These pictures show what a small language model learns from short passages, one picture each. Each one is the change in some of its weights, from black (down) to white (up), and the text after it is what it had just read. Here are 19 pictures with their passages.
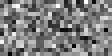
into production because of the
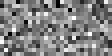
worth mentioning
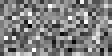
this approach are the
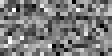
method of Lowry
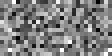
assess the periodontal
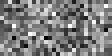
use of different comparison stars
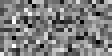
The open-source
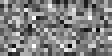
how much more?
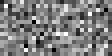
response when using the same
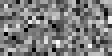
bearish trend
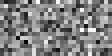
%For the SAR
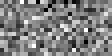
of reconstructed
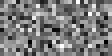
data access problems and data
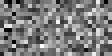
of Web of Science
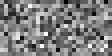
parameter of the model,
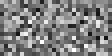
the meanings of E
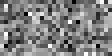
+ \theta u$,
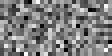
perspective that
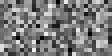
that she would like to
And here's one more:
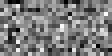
of children presenting with
